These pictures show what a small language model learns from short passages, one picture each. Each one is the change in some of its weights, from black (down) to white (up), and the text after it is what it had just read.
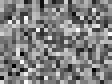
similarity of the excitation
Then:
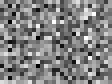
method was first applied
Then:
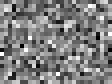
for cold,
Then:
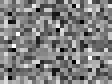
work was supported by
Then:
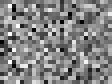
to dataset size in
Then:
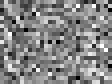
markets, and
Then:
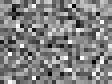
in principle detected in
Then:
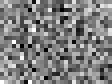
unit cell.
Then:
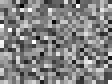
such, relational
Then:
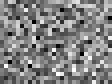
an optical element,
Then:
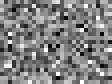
different temperatures for
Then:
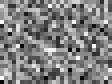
We need to take
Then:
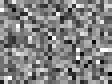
the $W$
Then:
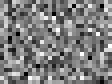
we study the role
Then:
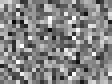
equivalent local Lagrangian by
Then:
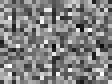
making it easier
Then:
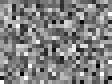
to local, as
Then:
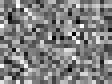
solves the
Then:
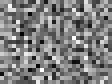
entire framework can be
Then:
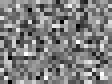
massive and can be
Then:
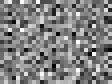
searcher what
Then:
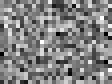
it difficult to
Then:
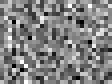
gene expression across the
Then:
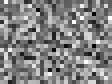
theory and be
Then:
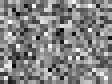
both humans and
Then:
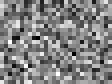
of the optimal
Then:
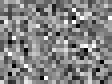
be considered in the
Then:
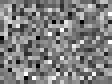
to select potential
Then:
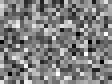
of the ratio of
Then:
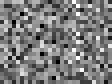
write the total energy
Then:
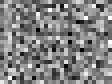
system tries to
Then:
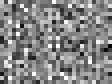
a broader information
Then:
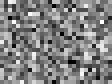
and all of whose
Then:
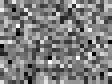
the BRST
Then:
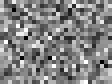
the definitions of
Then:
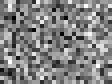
and complex nature of
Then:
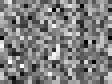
robustness specifications.
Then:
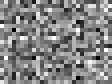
structure, abundances and
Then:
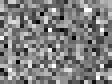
(different than
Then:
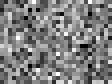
Without loss of
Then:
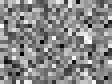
(until the
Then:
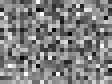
problem then reduces to
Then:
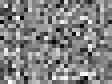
was considered, but
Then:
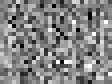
system; see
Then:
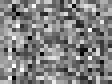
injected hot gas
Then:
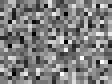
v} \leq
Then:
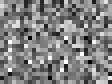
of its center
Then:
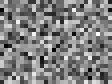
release estimates of
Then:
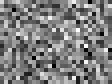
decay the weak magnetic
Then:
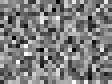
presence of the
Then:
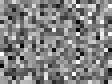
the operator technique,
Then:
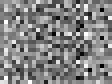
state is mixed,
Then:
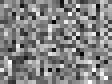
prefix, and
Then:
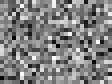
%shown our
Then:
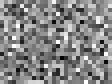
a defect from the
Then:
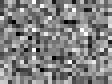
on behalf
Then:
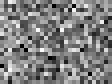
all elements with finite
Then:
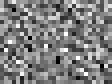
the beam energy was
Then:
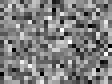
so well constrained:
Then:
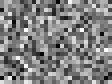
changing the number density
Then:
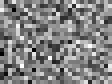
the main sequences of
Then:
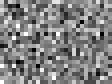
a test set versus
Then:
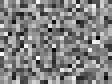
term, in which
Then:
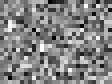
electric current is given
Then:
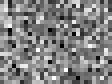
As emphasized in
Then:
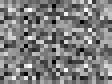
filled with
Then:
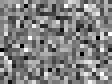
electron, and
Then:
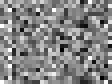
additional less massive planet
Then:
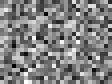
equivalence for the
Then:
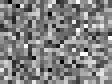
and purple transitions
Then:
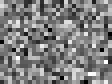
of bulk axial vectors
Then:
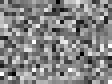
accomplished by integrating
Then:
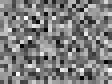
that need to make
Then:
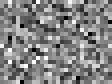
spatial fluctuations in the
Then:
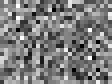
relative gap of
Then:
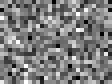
adopt the complex permittivity
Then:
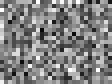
of simplicity, numerical
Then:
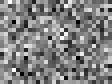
reaction. The
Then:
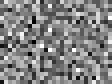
momentum transport in main
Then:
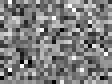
three times smaller compared
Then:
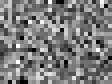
than one strain,
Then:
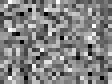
master events for
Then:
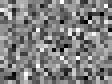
numerical simulations and observational
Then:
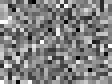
The setup is
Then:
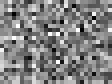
of Policy
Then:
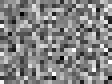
checks, we
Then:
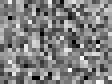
out of the square
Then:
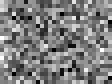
3. Method for
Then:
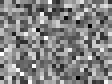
peak at roughly
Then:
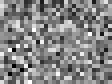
of the approximate method
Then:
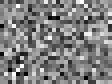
properties of black hole
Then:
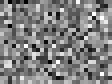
that for virtual and
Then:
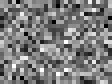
dark energy fluid.
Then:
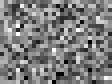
a considerable amount
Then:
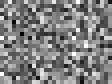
window attention layers are
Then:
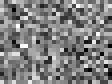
the procedure described in
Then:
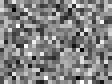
the exchange of a
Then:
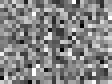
overcome by the
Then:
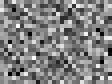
the superalgebra
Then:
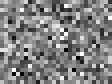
core. The main
